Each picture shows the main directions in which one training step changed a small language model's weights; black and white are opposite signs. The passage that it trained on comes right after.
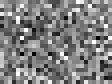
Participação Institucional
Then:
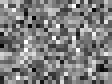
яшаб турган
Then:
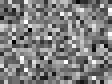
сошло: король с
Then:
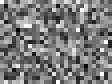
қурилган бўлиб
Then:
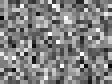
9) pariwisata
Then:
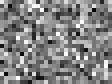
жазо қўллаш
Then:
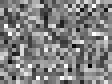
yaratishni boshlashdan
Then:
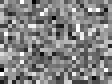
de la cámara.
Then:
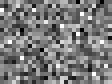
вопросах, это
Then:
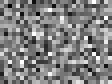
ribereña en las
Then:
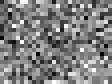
2016, levando Michel
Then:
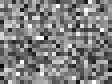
süre müdür
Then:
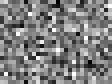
a educação passou por
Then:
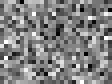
que podem iniciar com
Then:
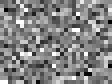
del secretario general de
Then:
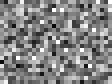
G.Mosca. The
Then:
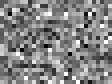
AHP analizi
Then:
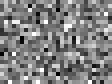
of Applied Sciences di
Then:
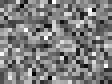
(Polaiano &
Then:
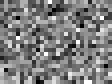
o trabalho feminino,
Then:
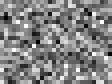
esa solicitud en la
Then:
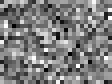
sols en fonction du
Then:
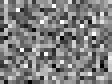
methods. The course
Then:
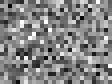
Gráfico 1 – Estatística
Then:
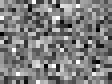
muestras dentales de
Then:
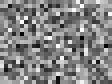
minőség nem
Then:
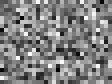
dirayetli ve
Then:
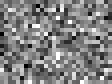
project evaluation.
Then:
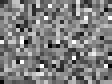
recomendaciones y
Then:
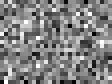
підходом руди,
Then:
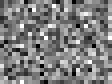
permite que o nosso
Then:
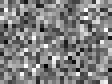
технологій. Разом
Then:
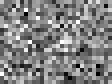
при прохождении
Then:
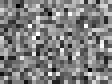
La construcción de una
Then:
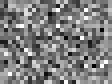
рівня застосування
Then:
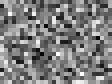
mata dunia.
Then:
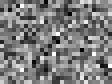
and management. *New
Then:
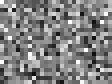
el egoísmo. El
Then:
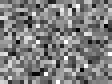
Это методы активного
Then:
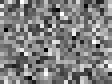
o’ziga xos
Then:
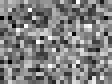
oilalarning boshiga
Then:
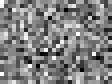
en la historia ha habido
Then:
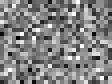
Leistungen im Bereich
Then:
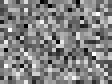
missão de propagar
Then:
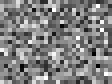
DIRECTEUR DE
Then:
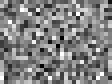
mengenai PKWT
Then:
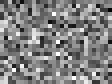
tempo que é capaz de
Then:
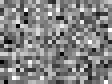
страховой деятельности
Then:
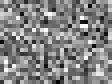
outros. É uma construção
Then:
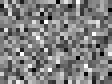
maktabgacha ta’lim
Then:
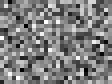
menyarankan secara
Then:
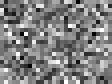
досліджень щодо
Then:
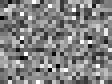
polnischen Dichters
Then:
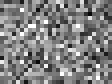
dengiz satxidan
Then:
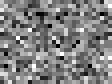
и особенности национальных
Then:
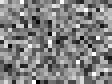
podpori izdelave
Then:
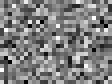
Iqbāl ya
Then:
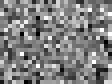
koersitiv kuch,
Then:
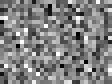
və təsirin
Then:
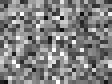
способностей и активности
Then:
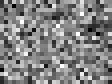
mohiyati tushunilishi
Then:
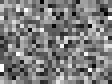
la traçabilité de
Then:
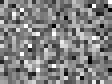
annual increase in
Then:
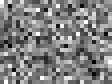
детей и подростков
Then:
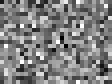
halollatgan. Buning
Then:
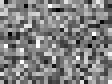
highlights the
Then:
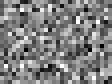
الدولية أو
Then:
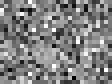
*Advances in
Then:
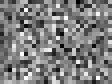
berwujud, baik
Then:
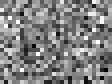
y neuroeducación
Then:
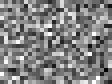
spürbar machen.
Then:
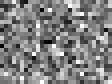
etish mashinasozlik
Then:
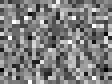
nivel.- Las
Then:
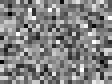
och qoringa bir
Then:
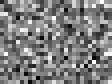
J., Beulens,
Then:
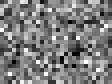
qilishga haqqimiz
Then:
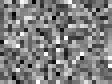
horas ou dias
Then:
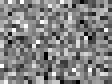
YOSH AVLOD
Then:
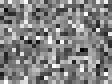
двете групи на
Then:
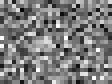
política tradicional e o
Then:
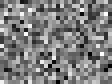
abrangentes, sempre
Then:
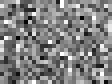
70 Agentur
